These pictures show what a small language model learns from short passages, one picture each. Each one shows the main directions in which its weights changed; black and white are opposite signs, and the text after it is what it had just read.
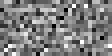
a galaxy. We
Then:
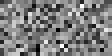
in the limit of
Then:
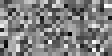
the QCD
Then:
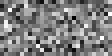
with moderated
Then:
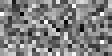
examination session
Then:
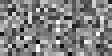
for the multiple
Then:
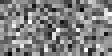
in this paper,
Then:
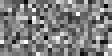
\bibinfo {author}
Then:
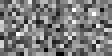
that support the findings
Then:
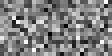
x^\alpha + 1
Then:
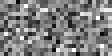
simple explicit
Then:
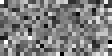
page with very
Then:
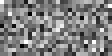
the CEFF
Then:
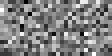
the grain is high
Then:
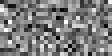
of eternal
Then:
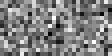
by the SOC
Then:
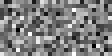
to avoid low
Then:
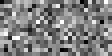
be interpreted as
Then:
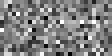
is likely that
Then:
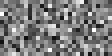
cost function are elected
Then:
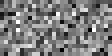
or other medical
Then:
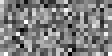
for engineering
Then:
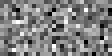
| Tumors
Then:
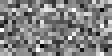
we indicate the
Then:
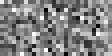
especially in
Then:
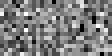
theory of real vector
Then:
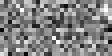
assuming the physically
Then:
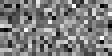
of fungi
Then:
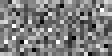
and testing The
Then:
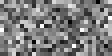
*Journal of
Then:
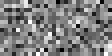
System, or
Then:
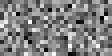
is null. We
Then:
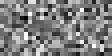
being figured
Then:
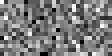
elements), which also
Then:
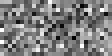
made in the
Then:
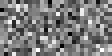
collections. It
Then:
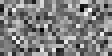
the clinic's
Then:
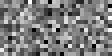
blue to the red
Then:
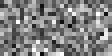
and they all possess
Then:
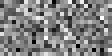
galaxy represents
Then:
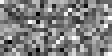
also seems
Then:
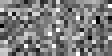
the data in raw
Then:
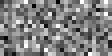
All participants in
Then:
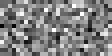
We acknowledge
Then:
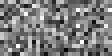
side of equation
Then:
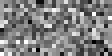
Dynamic model and
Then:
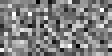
decreasing its
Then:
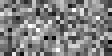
don't have
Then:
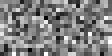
jewels from
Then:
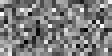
success or
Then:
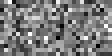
across patients.
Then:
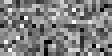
a reduction in surface
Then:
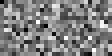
assemble a
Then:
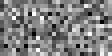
each states in terms of
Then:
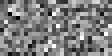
a closer
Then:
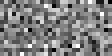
services to its
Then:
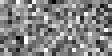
informs how
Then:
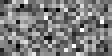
larger number of
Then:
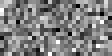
unusable data,
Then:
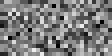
the lower temperature part of
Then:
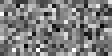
accurate in materials
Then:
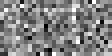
symmetry works in
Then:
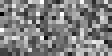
collect data and
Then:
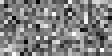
for everything
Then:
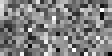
{\it three dimensional
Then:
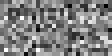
particularly, methods that
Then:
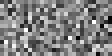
for superconductivity
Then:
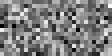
these movements in
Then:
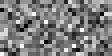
and total number of
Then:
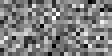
risks ¹
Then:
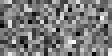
provided us with the
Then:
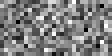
critically depends
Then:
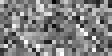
the stock price
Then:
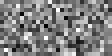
Fig. 4. The
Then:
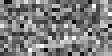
a result, the associated
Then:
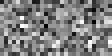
new set of lattice
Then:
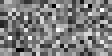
the position of the
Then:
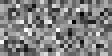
during the online
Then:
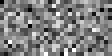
the one photon
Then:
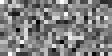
of two notional
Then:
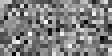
limited, showing
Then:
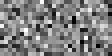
including common elements
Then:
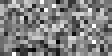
on both data and
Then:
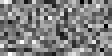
of electric power
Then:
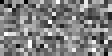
10 identifiers.
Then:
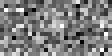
+ \cdots
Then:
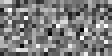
a few tens
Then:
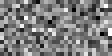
registered with
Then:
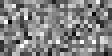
Analysis or
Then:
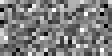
salinization is
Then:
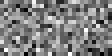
gate errors that
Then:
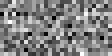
problem is solved.
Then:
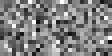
of the gap in
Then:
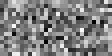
dynamics simulations with
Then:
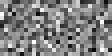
findings of this study
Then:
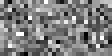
of the quark and
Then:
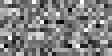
to its intense
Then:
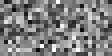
percentage of
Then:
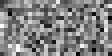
the SIFS
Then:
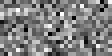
associated with the single
